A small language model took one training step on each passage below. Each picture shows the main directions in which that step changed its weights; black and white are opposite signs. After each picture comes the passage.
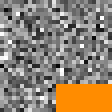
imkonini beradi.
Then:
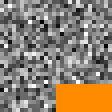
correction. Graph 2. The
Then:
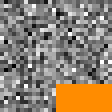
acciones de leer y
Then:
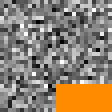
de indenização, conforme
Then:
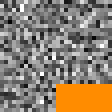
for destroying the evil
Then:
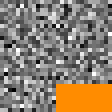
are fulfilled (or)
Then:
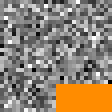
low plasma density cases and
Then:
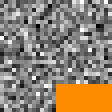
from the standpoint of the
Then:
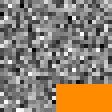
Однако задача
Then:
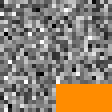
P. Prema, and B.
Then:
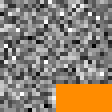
higher critical velocity
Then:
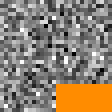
the definitions in ref.
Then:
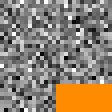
weak in nature. The band
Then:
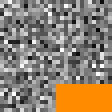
validation. Repeat
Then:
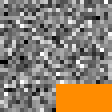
of interests: The authors
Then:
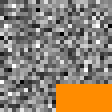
structure. *Bulletin of
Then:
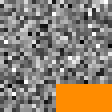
the number of incoming and
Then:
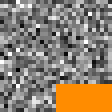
use of the proposed tool managed
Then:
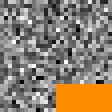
asosda ifodalash
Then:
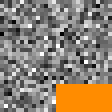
approach to study the stellar
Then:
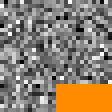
completion of RO1 and
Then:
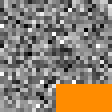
one NIHT task and
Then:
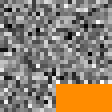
This fact leads us to infer that
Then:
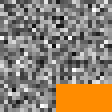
muhim jihati
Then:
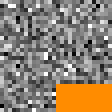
только часть
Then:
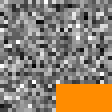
leitura. Os dados
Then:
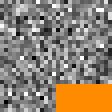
for SCs, while for
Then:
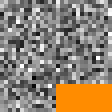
yuqori foiz
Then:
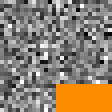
program that consisted of
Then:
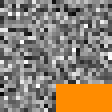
crime against humanity.
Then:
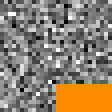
consists of \begin{equation}
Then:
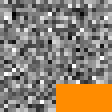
of banks, the banker
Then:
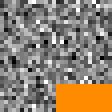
proceedings of national
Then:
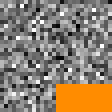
actual texts through activities
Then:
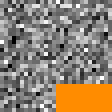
f{\"u}r Physik
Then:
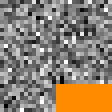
tax authorities and were more
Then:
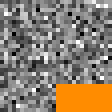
conserving process $A \to
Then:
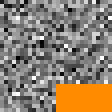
architecture from prior
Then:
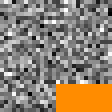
camber. In accordance with
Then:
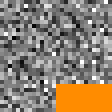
(WD) of the WP5
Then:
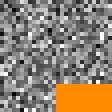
Research (award no.
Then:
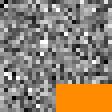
pixels. This is the best
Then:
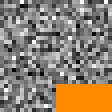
of the high level clouds from
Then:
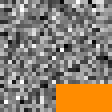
bir buyruq,
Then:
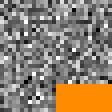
Luis Potosí.
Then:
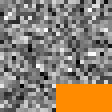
decreases and $d\left(
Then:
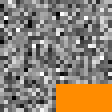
Based on the results of research and study
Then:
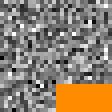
1 Formation of 6 : 6 :
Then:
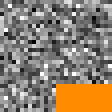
realizou pesquisa
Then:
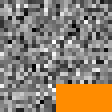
opposing forces on the
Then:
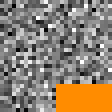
transformation, centering the data to
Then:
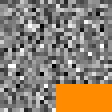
their association with certain
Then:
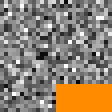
therefore vanishes, and we
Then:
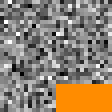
y provoca la misma
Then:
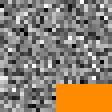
smaller than the average \erass
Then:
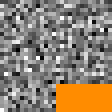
аналітики та
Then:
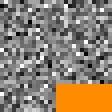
classification problem. The deep features
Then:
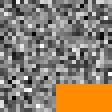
is designed such that the voters
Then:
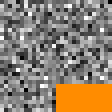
Implementar una visión
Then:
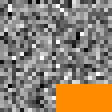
the true heritability for the
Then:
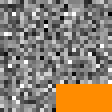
Obstetrics &
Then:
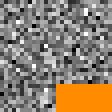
observed in smaller simulations. In
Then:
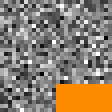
in order not to interrupt the
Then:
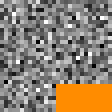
\subsection{The effective
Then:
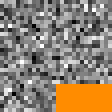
studies limits comparability and
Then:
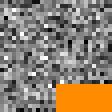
Survey Satellite
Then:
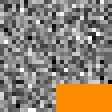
matching procedure). Table
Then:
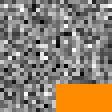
Suggérer le
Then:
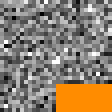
wird schnell
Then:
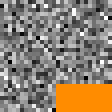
peaks of cascades
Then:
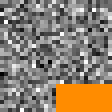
the author's bizarre
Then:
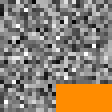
β TITANIUM
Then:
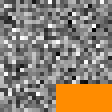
respectively. Ages for about 700
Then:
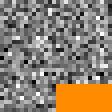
and thematic-ideological foundations
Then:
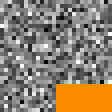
somewhat common for
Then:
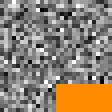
Australian perspective,"
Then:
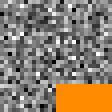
a pandemia destacou
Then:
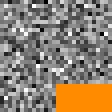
amici Francesco
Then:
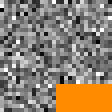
to its high-gain nature,
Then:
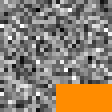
by posts about irrelevant
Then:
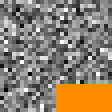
spot ventral and
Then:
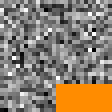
bias invalidating the results is
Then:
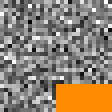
la 4ème année
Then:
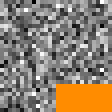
the predicted subsidence,
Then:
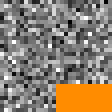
of devices owned
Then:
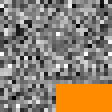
work or public disclosures.
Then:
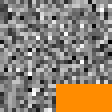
is a hospitality
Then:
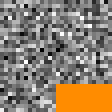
littérature »,
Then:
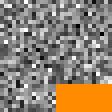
be construed as a potential
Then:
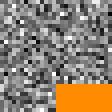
being the relative fluence and
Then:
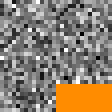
system and its potential benefits for
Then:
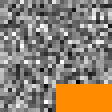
bandit (MAB) problem
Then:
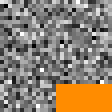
best way to deal with
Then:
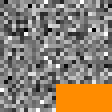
lies in line segment
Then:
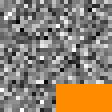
decreases faster in our three
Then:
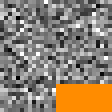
validated by industry and other
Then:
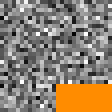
the hard/very hard
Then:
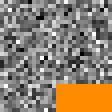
dissipation and inelastic
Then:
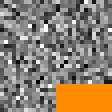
verified that using an extended
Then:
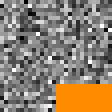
ham, ayollarning
